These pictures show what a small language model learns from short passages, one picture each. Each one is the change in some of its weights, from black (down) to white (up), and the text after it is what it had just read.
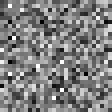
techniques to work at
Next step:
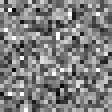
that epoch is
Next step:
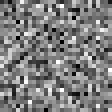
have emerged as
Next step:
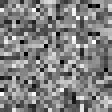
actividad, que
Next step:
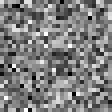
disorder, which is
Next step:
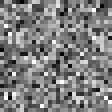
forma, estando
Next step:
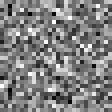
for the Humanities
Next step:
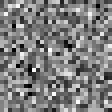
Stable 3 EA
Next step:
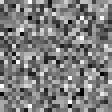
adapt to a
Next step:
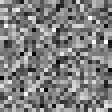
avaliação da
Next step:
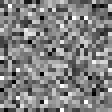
the reflected wave
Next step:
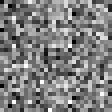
unable to do during
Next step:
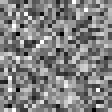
Physics beyond
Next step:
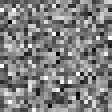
distinguishability and
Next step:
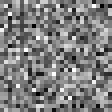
operator, $T$
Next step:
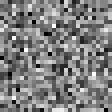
length. Image
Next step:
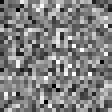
factors have no relationship between
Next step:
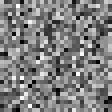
physics, a new
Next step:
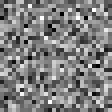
(Details in
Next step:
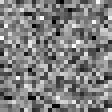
after some days with
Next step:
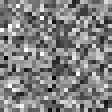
advantage of our
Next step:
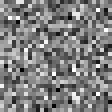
qubits, another
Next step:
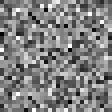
any guidance
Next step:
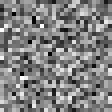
is the number of
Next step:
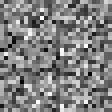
objective of the study
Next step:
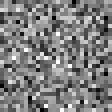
a travel and
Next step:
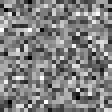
Fig. 2 shows the
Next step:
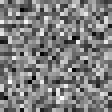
and $\Delta $ do
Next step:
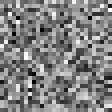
Algorithm 2,
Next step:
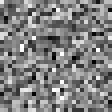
and the wild
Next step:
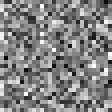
organization of the
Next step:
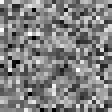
section 3. By
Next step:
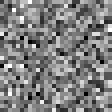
welches eine
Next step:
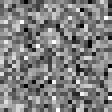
в кровоток
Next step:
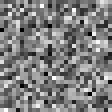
8 values, representing
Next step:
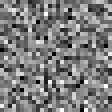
an industrial
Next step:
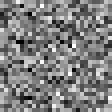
the form of an online
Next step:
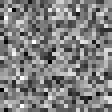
point defects in
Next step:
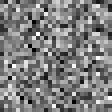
seus interesses
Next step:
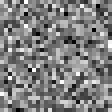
ve Ekonomi
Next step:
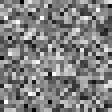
of Arts,
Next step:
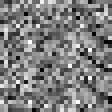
construção da
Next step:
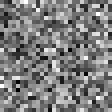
recover the source size
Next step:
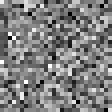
the amount of
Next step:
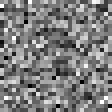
Institute of Asian
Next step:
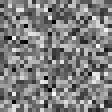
architecture, at
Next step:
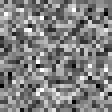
our reductions.
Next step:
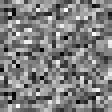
idea of the
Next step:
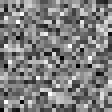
computational results are
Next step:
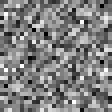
Comparison of
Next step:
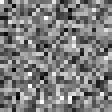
as the derivative methods
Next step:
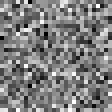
as a proxy
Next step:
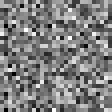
17 details the
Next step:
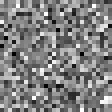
substitution is important
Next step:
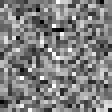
factors not included in the
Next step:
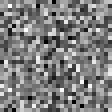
been the most popular
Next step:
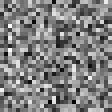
experiments and theory,
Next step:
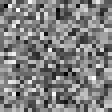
performance of above said
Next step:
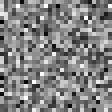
acts on the space
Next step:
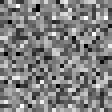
plays an important role
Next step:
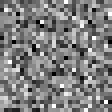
is determined primarily
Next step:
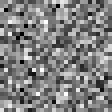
In addition, comparison between
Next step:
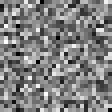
therein). Their
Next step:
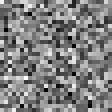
the errors of
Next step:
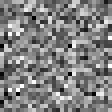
of the external
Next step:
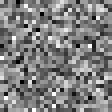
romana para la
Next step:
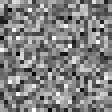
of the cubical
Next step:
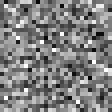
en construction :
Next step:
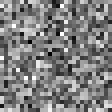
the angels of
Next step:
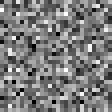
SPH simulations and
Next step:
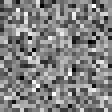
large unresectable
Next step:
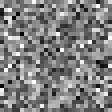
TU Delft
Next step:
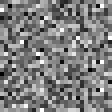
value is approx.
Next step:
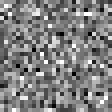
may have devoted
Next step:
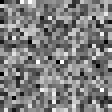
preparation is
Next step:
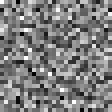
The authors
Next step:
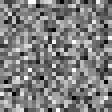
now that a connection
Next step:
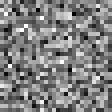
natural mismatch of
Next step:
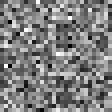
through village based
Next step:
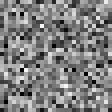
is then satisfied
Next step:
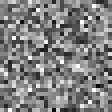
teachers and their
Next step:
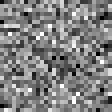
because of their unique
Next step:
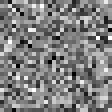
knowledge graphs,
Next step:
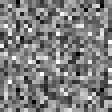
Metadata Research and
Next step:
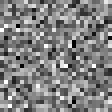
if the spectrum is
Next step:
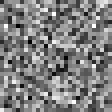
for testing,
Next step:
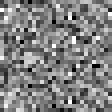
the amplified
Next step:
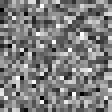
efforts, he was
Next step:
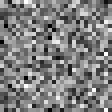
discuss the definition and
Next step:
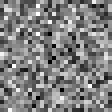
points and traversing
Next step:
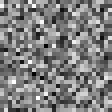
in higher education,
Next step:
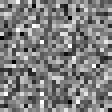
Of Information System
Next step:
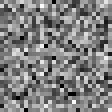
we apply betweenness
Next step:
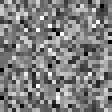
aim at handling both
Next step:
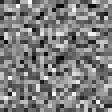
las empresas a
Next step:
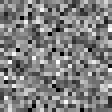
and remembering
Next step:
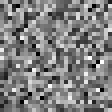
ready for the
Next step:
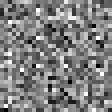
being closed: using
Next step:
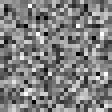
intense in the
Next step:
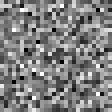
preferences and the
